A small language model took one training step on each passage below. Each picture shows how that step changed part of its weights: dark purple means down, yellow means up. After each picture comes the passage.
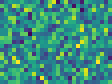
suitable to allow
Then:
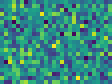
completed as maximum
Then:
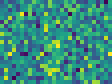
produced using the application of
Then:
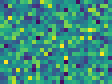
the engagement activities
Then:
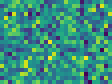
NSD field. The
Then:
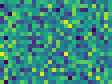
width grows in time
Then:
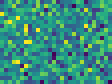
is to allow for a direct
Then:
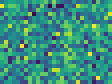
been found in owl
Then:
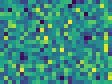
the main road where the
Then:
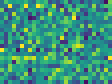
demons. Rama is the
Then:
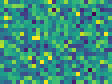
Ruang terbuka
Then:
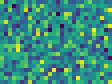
désigne une
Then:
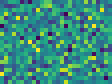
пелтечат /
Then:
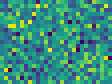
ijtimoiy -
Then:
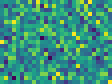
de esta clínica
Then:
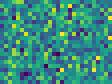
stage-3 can be
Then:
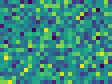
Украины и
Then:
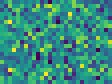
luminosities of
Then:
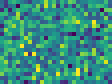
but moving the band to
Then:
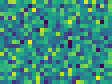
deposited on each paper
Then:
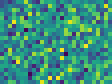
growth parameters. In
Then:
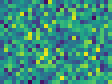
introduced the concept of
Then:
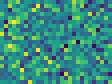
of multiple references*
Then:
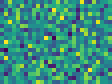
cooperación deportiva
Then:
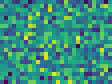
law of growth."
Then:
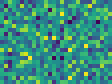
potential of citizen
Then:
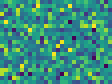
school administration as
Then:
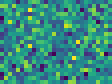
the antibacterial activity
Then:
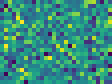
chilled 1X protein
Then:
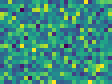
Remarkably, we
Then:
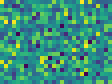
consultas de carácter
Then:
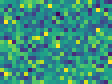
Contributions: Author
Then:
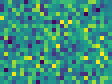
aktuellen Stand
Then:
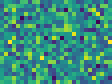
the NKKK setup,
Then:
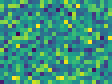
special case, in which the
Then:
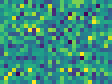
solution (i.e.,
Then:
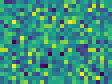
of the numbers
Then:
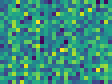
in (b). We obtained
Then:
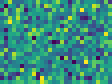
question whether they are
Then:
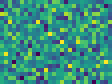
to be \begin{align}
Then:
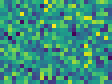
ortib boradi.
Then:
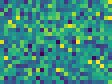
be examined (CM9)
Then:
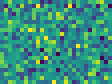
interest in exploring different
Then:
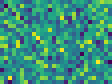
study identified crime areas
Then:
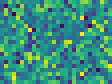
groupe social. Les
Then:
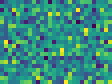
negative impact on performance \&
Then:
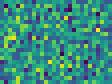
processes open up great
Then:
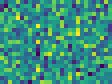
also explained the data
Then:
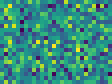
yaşam alanının
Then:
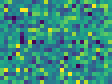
and Amount of Water
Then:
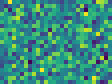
edited the article,
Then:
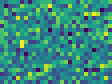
группе –
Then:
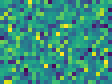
hazmi uchun
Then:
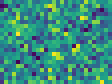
possible with, e.g.,
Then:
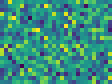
UT-Test item
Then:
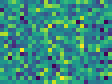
These measurements can be obtained from
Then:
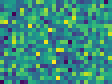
consumption rate per
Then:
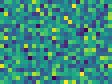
``special'' behavior
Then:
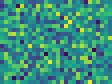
among co-active
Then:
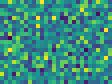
funksiya grafigi
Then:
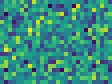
infrastructures No
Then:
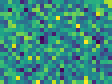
the documents was
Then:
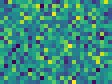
yapılan benzer
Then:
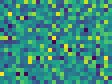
on communication aspects,
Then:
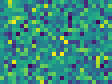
vapor of a substance
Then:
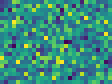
between G-protein
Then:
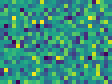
assumed missing commodity
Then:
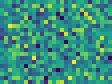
expansion of research output in
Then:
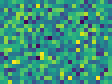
localizar fontes de
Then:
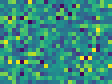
accordance to international
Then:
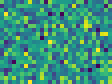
ejector theory and
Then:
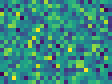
using only angular information. The
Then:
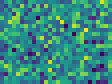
preprocessing, such as
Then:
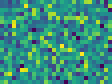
- 3) tone contrast
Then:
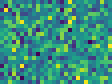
chosen position on the
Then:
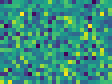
introducing cutoffs
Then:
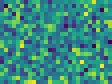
analyzing lyrics
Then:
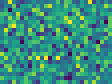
these models are simple and
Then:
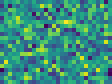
gray band represents
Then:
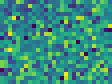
long as the nonlocal
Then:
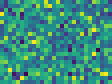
by Kramosil and
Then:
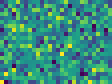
approximate, short range
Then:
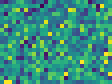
etishingiz va yangi
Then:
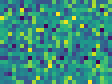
is a static analysis tool,
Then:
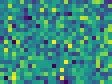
two-thirds of all the
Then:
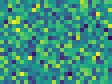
of our model. In Fig.
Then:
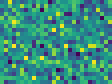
patients with stroke
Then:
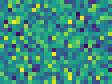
of the composition and partition
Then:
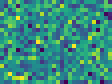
was the most common primary
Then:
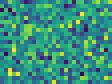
terms of social justice. -
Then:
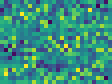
enable the enhanced
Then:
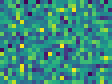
always an upper limit and
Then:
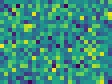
problem because recovery after
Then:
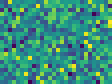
from class diagrams. The
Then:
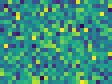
than 40% due to the
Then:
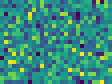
$y$ direcitons are
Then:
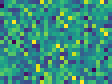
effect of removing the
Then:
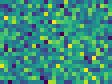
avlodga o‘tib
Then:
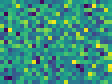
and actions concerning
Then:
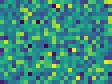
Left Symmetric
